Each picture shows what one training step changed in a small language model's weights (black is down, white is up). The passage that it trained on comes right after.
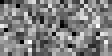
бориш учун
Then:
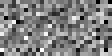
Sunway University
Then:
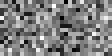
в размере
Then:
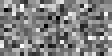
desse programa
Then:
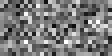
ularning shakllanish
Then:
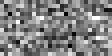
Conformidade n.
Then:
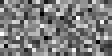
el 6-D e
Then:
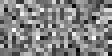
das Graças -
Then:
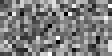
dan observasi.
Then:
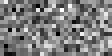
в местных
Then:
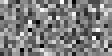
e um sistema de
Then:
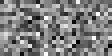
Grupo de
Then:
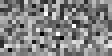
holat davlatning
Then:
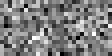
нові вимоги
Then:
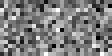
de Sierra
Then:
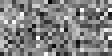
de la carte
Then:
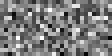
mesmo. 2.
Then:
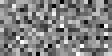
conditions (from
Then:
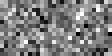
qualité comptable
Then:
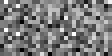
ou seja, o
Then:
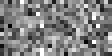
ва Бухоро
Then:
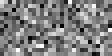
провокації, що
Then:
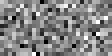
literatura existente sobre
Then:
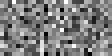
o germinados o
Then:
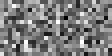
x σ %
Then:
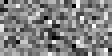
Festlegung der
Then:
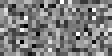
ahormada con
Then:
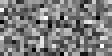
não distribuídos
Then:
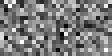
busca por atenção
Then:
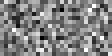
- состоит из
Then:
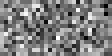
λ CO
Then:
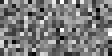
o‘zi ham
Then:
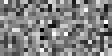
- asosiy shaklda
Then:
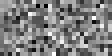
africana en el
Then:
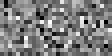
la viveza
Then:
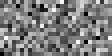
colonialidades do
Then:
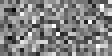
Sciences*, v.
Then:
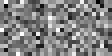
factory. The
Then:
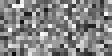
tipic și
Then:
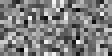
hal pertama yang
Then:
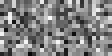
sensores de
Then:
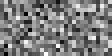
seguiram um
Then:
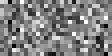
– измерено
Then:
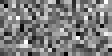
xos xususiyati
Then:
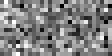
raste sa
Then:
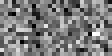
aanbod om
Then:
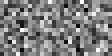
foydalanishlari mumkin.
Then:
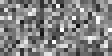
Rosário da
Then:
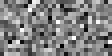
yer ile
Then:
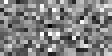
[Research integrity
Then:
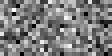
Bu o‘zaro
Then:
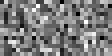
У нашій
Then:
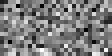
va bulutli
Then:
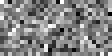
in the context of
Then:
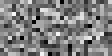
studija ne
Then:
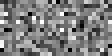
assume especial
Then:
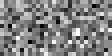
e Yeboah
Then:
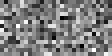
Bronick C
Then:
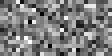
trabalho a revisão
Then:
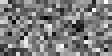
otras armas
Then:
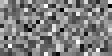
que nunca
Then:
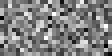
jarayonni bizlar
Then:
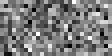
из авторов
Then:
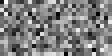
masih sering
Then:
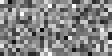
to determine
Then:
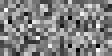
análise e na
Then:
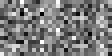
etadi. Bu
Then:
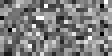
мерах по
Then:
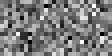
инновационной системы
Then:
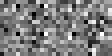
Qur'on va
